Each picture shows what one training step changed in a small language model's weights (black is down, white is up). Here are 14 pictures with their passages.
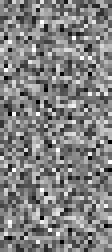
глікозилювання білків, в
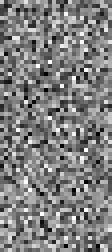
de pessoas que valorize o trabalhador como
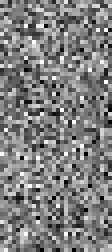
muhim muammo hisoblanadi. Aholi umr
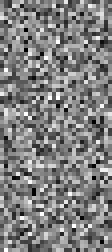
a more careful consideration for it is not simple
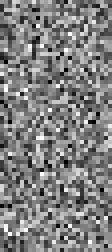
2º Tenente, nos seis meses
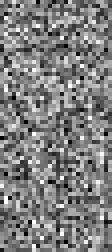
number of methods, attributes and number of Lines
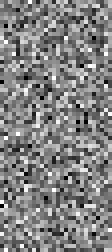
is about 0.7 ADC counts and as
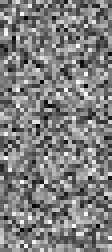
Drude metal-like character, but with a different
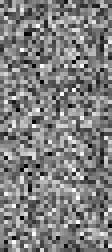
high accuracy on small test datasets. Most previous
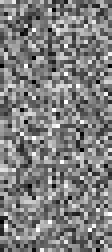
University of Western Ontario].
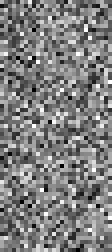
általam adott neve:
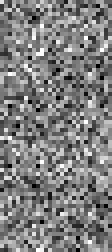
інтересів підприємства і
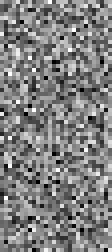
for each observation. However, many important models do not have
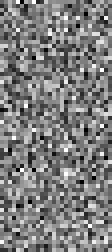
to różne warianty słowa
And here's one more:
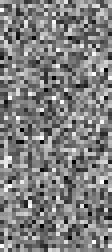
va xususiy tadbirkorlikni iqtisodiyotda
